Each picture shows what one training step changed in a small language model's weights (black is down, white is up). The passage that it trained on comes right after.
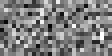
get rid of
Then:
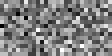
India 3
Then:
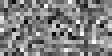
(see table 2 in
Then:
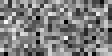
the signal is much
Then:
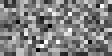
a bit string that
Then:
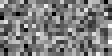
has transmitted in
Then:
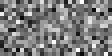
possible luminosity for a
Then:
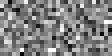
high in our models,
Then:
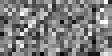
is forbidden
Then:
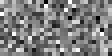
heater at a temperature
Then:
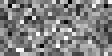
in General
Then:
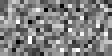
abroad to the
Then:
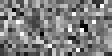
other signals (Fig.
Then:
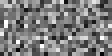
so each p should have
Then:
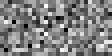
tree from the
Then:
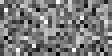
rack is a
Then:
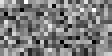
long time. The need
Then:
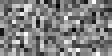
proposed to be responsible
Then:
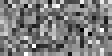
# misc =
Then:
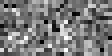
poloidal and
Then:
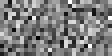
of the joint deviation
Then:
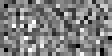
between liquid
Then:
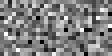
the low-rank
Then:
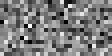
for KISSR
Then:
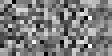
of Micro,
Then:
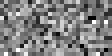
have no known competing
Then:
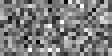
and the superfields
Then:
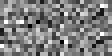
measure of interacting
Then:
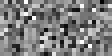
of waves, which
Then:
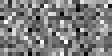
the long time limit
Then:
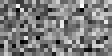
level $N$ this
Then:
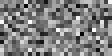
Ca and Mg
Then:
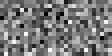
energy for several test
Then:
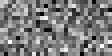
positive, within the
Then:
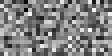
learning, medical education,
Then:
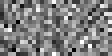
evolution of the system in
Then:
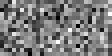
concentration for a
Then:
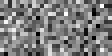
the residual signal is
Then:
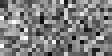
for the cube
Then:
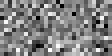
the assembling
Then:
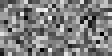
study, purely
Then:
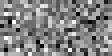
charges for the SM
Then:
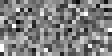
curvatures in
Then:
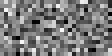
process, with many potential
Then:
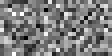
between the experimental data and
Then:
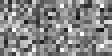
encoding of the
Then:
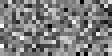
crop cultivation
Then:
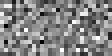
industry of late
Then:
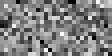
{} {\bibfield
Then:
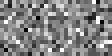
the research framework or the
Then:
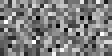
the material. The combination
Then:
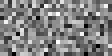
the "the social model
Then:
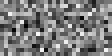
are constructed. As
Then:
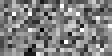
objectives of the project
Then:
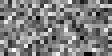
the entity information of
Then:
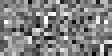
supporting the findings of
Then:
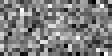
world needs to bite
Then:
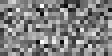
with photoproduction of
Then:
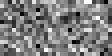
$\delta j^c
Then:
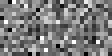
and the maximum average
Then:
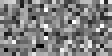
Recently 3
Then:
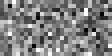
democratic institutions
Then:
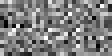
a bended string
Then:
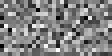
in the Table 3 and
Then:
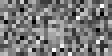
amplitude modulation while
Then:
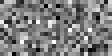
induced etc). There
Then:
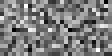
They encompass
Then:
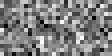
the best-fit
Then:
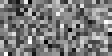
neighbourhood size in our
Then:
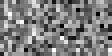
synchronizing with
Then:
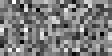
and $\Omega$
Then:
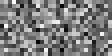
and Fig. 2
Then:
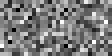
with another vessel
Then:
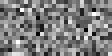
submission; you will
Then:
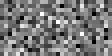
comparisons were done
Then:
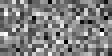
positions having a
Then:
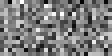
only the terms with zero
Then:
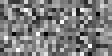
cold ions
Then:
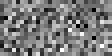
considered values for the
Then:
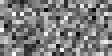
the experimental data by using
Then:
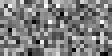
long period can cause
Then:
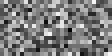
basis. Even though
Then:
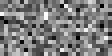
debt or
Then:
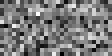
classified as dominated
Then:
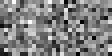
for $u_t
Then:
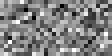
adhere to the
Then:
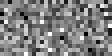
part, except that
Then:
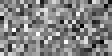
expands upon this
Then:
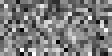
2: SEM images
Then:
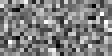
among the students in higher
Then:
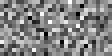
main intention of this
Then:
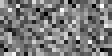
density-matrix approach.}
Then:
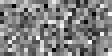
three organizations.
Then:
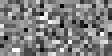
a shot that is
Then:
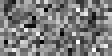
diagnosis of acute
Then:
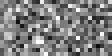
cavity frequency
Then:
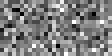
where 0.45 background
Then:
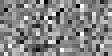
Secondment Activity
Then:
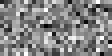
we do expect the
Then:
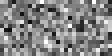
we consider the model introduced
